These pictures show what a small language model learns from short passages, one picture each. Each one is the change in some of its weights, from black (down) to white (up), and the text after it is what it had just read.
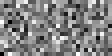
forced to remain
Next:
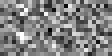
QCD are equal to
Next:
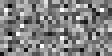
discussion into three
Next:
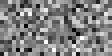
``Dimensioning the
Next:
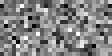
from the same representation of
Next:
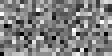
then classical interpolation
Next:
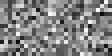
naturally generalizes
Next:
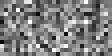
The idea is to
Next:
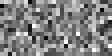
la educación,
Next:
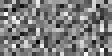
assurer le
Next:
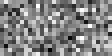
the development of the
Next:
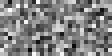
e tratamento
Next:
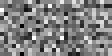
works. An
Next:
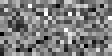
be utilized for new
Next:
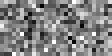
of the moduli
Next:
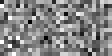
to protect, from
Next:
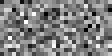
Numerical results have
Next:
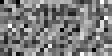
each MCCI
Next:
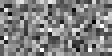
in $y$. At
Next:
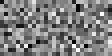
While for the
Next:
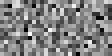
$R$ can be
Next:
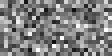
vicinity of
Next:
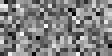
traced by the
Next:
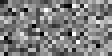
$$ from which one can
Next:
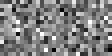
this purpose,
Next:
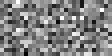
of $\Gamma$ would
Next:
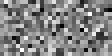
a comparison of the
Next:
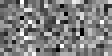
in $\Gamma_{\rm
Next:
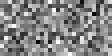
considered to be a
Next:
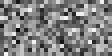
identify some of the
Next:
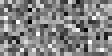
the incoming and
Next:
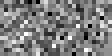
Then we employ the
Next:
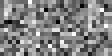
the domain $\Omega =
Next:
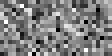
We propose a scheme
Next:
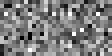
previous sections we
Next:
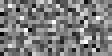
la création
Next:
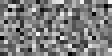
sehr gut
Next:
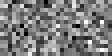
does not exist and
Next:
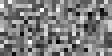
younger age
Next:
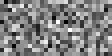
for each $a,
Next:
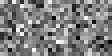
period %gap.
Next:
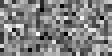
only a number of
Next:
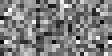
\times Y \to
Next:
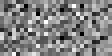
such that there are
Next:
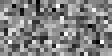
his treatise
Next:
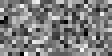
fields always
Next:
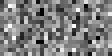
we hope to
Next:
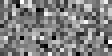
\n Here
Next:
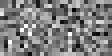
and Tlili
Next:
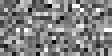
projection operator onto
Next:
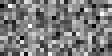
\ztilde \vert
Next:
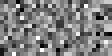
$ \Omega $ has
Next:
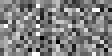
Esse tipo de
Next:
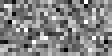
oqadilar bilan
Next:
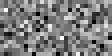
\centering \noindent
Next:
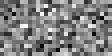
y la propia
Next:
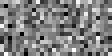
Phenolics and
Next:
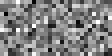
delito, sino
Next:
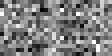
established a new set
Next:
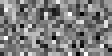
\left( W
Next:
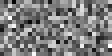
our rate equation model).
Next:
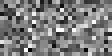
en uygun
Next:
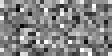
setiap liter
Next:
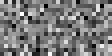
&& \times
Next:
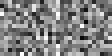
thus added as a
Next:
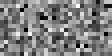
$m$ is
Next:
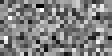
\medskip Next
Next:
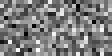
point sets reaches
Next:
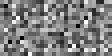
integrals can not be
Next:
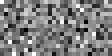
berish uchun
